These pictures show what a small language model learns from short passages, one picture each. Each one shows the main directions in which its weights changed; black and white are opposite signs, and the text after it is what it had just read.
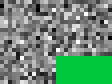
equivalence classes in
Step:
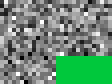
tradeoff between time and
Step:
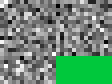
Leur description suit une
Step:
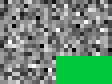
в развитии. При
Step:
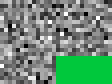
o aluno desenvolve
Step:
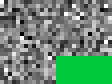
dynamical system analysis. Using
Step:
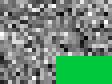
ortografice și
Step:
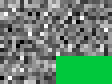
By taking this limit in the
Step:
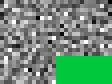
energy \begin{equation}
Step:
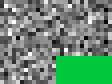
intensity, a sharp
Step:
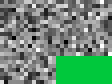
that the pattern relies on
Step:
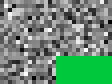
constant versus temperature.
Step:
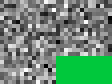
tema. Assim,
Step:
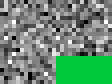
breaking within QCD, the
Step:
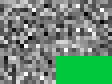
where $R_{\rm
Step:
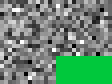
accreting stars by applying
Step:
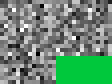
buning uchun jadid
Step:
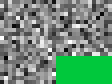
отношения между
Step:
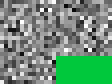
bo'ladi. Vatan
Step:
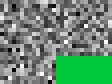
незаконного использования
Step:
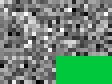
disclosure” and
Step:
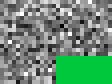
parki zamonaviy tez
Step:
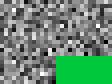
edir, sosial
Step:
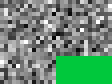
aks ettirilgan. Shu
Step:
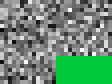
istatistik programı
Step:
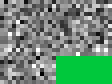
o‘ziga xos
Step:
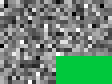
dynamics evolve as defined in
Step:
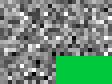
From the catalog
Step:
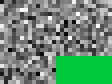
is evaluated with respect to the
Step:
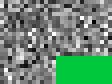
yuqori bo'ladi.
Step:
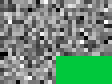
l'action. A ce
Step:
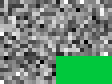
useful for our efforts at
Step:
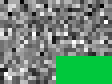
will escape from a given
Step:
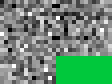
à l'interne ou
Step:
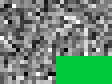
$A$ be a surface
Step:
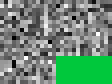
Таким образом,
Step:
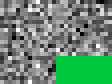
cálculo del
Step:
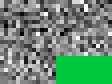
ishlash texnologiyalarini rivojlantirishni
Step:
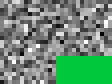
y$. After the quantum
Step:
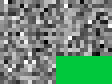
sua cultura e sua
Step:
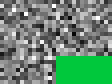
технологии, выделив
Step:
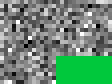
haqida katta ekranda
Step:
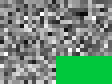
of Science and Technology of
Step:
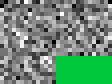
aux universités
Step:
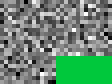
en su estructura y
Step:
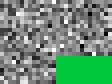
tufayli, uning
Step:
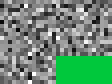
yang menjadi pesan
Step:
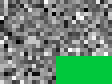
является определяющим.
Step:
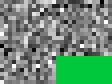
to predict the distribution of
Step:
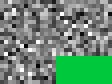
тuzган /. –
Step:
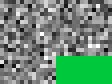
as having value zero,
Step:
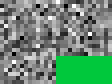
necessary to perform training with
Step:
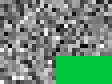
swept. The boundary
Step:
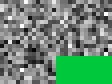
flip the target qubit
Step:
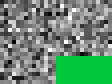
equilibrium beam sizes in all
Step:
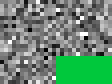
coding the researchers
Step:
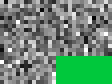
o'qish uchun
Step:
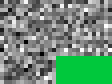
identical to their equilibrium
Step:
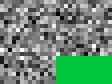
the bosons in the original
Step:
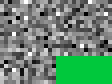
insights into which features
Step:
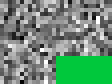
as a function of the cell
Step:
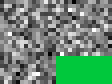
applying the same analysis to
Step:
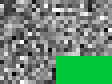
show that this approach reliably
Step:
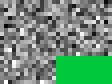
not found to be dominated
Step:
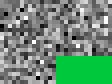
istilo ng
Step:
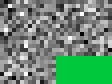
grey soliton background
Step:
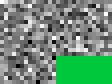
be eliminated. To
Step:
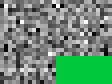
boshqa jihatlari turli tuman
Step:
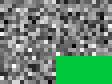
the model. We take into
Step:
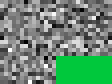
de saúde. 6
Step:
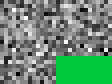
section we directly examine where
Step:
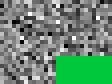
Perl Data Language
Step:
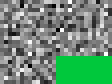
media sosial seperti
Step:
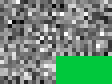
a careful look
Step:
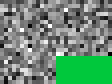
differential. Finally, each
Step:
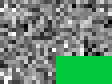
SM Higgs, relaxing the
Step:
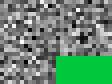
ya'ni natijani
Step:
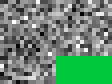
involvement. If this
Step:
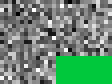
tizim vujudga
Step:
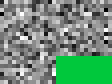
Schleyer. \newblock
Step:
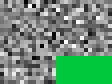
do Estado. Para
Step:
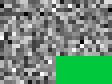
accuracy of about 20 km
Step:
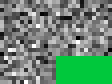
radii from less than 1
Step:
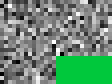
Sensors when All
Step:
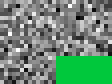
model, the strongly localized edge
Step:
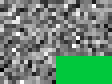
it possible to obtain new results
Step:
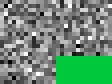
uma realidade bem
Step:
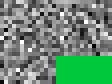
indicated by the zero
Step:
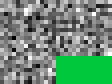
all'interno del
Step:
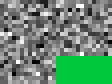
may be partly due to
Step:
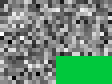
axion and Chern
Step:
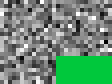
жуда яқин
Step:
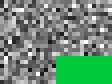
transformation \begin{align}
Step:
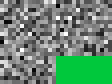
their institutions can cover the
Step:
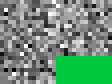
markazi 11.
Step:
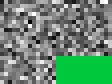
by 2. Possible
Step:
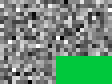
уларни тузиш,
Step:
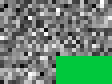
data are associated with the
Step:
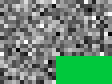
to run FLUKA
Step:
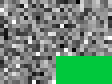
) \end{array}
